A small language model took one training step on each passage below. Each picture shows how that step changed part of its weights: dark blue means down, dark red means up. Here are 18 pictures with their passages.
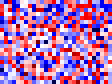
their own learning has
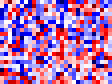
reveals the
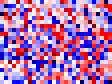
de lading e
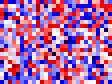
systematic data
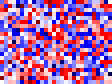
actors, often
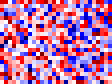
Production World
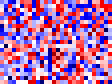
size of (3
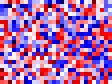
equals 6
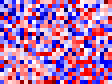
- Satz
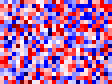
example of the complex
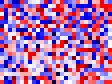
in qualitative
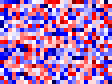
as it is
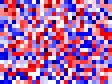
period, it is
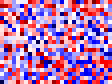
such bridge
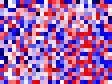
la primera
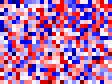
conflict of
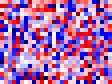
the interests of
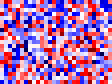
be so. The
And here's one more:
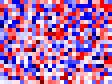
to test the
